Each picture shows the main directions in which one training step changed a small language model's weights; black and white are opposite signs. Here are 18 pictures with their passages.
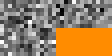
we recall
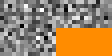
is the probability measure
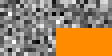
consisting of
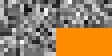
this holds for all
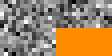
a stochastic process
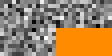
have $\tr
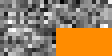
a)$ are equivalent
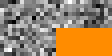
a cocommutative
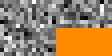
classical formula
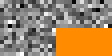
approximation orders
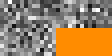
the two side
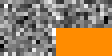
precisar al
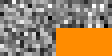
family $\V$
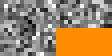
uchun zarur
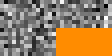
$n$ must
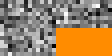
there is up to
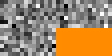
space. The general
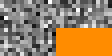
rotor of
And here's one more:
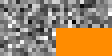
sin impedimento
